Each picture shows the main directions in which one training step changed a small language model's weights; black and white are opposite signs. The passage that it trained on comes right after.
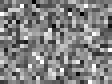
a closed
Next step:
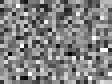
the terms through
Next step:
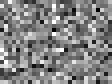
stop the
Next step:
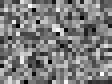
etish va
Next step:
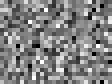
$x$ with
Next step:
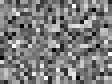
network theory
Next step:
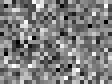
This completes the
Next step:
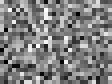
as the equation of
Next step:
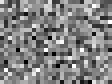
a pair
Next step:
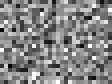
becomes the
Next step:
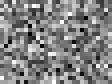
mass of the
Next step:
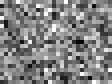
applies to
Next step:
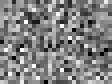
\Omega)$. We
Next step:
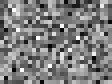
= 2 K to
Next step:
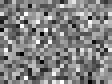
\item Let
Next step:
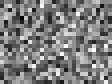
have rates of
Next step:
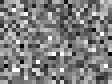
some properties of
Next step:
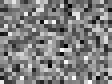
from statement
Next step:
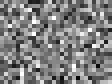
5 formulasi
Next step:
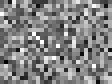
In particular, bound
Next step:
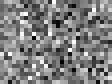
let $X$
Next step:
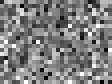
un solo
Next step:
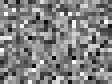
listed in
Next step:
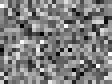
topic of
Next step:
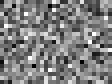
a global
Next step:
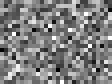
{\rm and}
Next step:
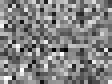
importance of
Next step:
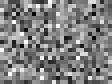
large and if the
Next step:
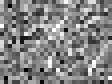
parameter after
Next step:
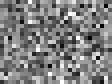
que, de
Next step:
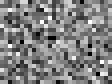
is analytic
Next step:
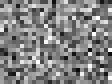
be a graph
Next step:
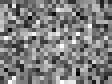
fluid -
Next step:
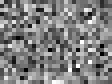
differences that are
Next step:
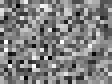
the soft
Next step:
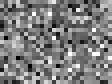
bilim ve
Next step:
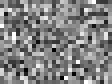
approximate the
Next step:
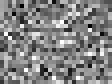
class groups in
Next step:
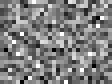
when one group is
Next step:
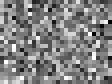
but would
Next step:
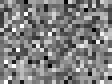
to further results
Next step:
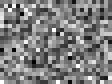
maar ook
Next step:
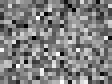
tune it
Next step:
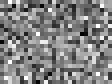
might be
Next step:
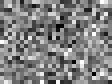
initial dual
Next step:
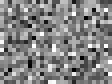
question of
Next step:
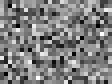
variant since it
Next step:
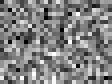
assumes that
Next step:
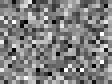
where results on the
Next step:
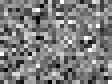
differentiated by
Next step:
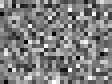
Recall that
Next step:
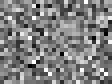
Section 5)
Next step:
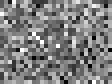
In particular,
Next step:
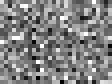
expressed in terms
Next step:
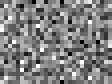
and content
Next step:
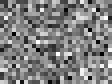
of dimension
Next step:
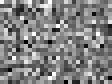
an increasing
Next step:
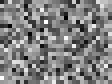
theory of the
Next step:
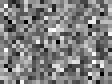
are performing
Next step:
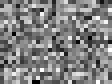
before being
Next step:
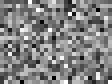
is isomorphic
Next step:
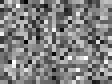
the first author
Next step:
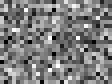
best fit
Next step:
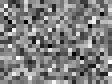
areas of
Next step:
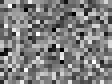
equivalent to
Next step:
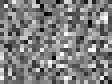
have log
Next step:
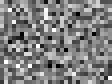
as used by the
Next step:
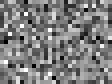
together into
